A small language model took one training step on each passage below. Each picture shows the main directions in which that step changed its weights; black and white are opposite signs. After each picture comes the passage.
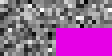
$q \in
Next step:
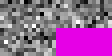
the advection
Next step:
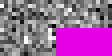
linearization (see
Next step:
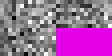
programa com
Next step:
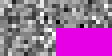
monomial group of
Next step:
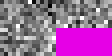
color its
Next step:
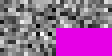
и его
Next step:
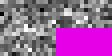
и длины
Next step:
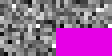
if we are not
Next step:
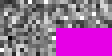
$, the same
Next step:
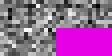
by Remark
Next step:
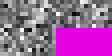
(a) An
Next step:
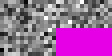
далі в
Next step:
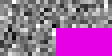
This model is
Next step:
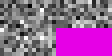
the position vector
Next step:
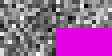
into three
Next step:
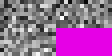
refers to
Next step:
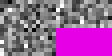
some $e$
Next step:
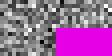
versado en
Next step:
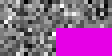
Torts in
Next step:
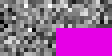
a number of
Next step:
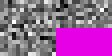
to the left
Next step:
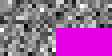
x \in
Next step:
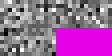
see that $\rho
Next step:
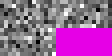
does not
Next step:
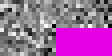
and quantum
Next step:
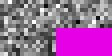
serve as
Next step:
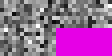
prove existence of
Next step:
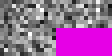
Processes and
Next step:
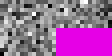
y en verso
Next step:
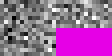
se ha dado
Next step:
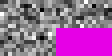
$W \in
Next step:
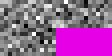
CH equation have
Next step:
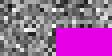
ou au
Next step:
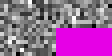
induction over the
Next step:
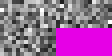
last section
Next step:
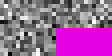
a curve.
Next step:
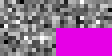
the vertex which
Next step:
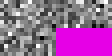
a generating
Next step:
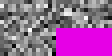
и др.
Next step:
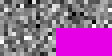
- yang
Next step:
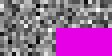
in the domain
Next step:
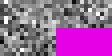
Slika 4
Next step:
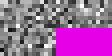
numbers using
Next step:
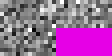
a unique
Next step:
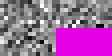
of optimal
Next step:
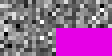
designar as
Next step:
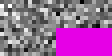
autores como
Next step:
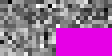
we will assume that
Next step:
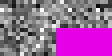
orbits and
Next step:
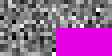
to traditional
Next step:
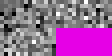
incline in
